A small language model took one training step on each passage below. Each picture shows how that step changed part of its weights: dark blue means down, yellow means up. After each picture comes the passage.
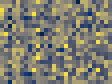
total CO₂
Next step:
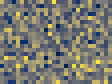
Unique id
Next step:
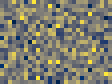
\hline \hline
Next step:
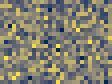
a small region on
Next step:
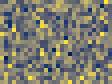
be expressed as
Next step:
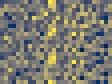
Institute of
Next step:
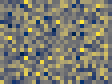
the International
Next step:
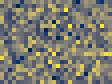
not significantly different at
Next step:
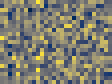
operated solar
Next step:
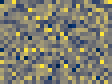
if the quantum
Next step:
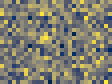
settings. In
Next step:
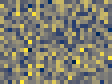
sensitive to the
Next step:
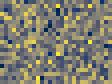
\ and\
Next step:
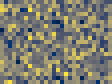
Consequently, if
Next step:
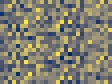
in the real
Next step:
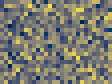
the native
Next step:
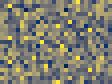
have large error
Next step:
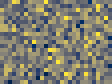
alignment. They
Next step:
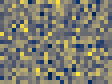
essence, a
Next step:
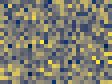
they are normal
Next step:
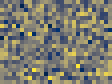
the behavior.
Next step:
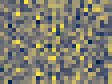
played an
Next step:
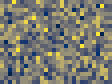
cloud on
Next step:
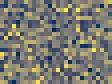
learners and their
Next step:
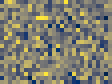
a vertex of
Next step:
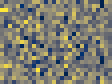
summarizing all
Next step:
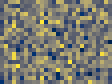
scheme provides a
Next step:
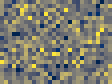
the hash value
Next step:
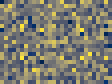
of volume,
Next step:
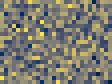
It is generally
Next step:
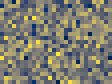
data? The thermal
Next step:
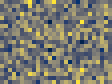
below records the
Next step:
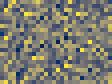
tools and methodologies
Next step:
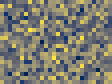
love rich
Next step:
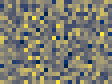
data are images
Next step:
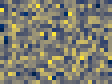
Potential energy =
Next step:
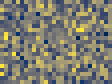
What is the
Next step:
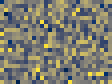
there is no
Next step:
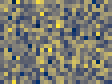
questionnaire shows
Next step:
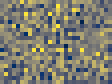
applications, the Hamiltonian
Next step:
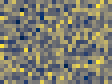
into account the derived
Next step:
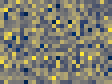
empirical evidence
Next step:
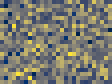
to the development and
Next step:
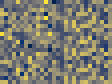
directions; in
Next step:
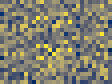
of the following
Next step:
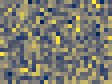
item as
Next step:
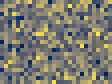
- Section 5:
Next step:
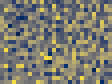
collaboration between environmental
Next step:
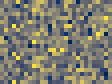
function. A
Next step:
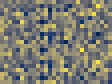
transferred into an
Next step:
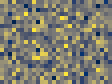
be set reasonably
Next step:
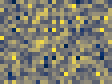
star passing
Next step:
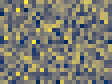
important impact in the
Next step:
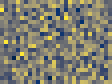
Floor 8
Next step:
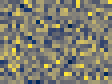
the challenge
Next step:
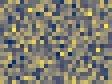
For the bound in
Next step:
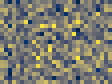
found to be
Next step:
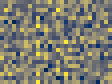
separation, such
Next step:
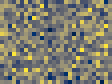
In fact,
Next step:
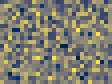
short-time approximation
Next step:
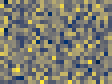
denoted as
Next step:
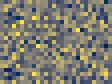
on previous studies that
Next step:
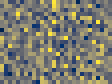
Sound Event
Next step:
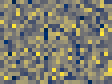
at the interface between
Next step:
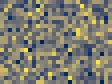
are considered to have
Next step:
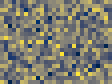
verify the
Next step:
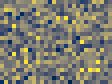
to competition
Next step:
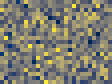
remain a key
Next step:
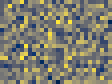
of training data,
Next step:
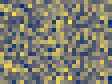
of life,
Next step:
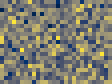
Plateau have
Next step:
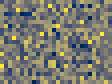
Core Information
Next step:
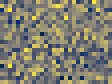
functions used in a
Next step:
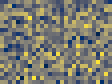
may understand the
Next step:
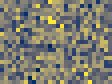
mixture of
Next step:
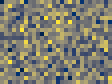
of lattice models,
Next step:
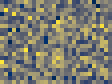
of education up to
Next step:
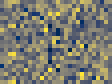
summary, we
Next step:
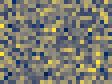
ester resin
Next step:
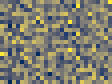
the integration of the
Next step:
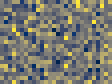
contributes to the
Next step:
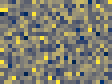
large energy boost
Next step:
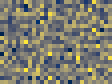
the items were
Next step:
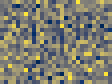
should describe all,
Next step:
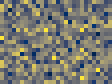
de los
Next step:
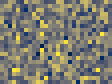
be reproduced
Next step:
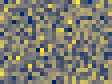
These effects have been
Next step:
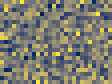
on the one hand
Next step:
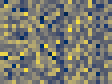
performed using various
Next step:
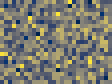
as actors'
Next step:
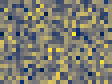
are designed to ensure
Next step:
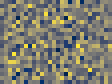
for studying charge
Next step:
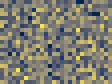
the phonon
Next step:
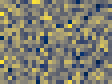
find no significant difference
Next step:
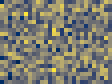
follows: 1)
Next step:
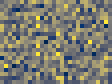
conditions, such as
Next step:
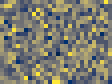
be $b
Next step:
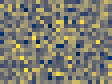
conductivity, all
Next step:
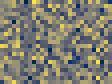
which maximum flux
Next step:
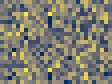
the experimental results,
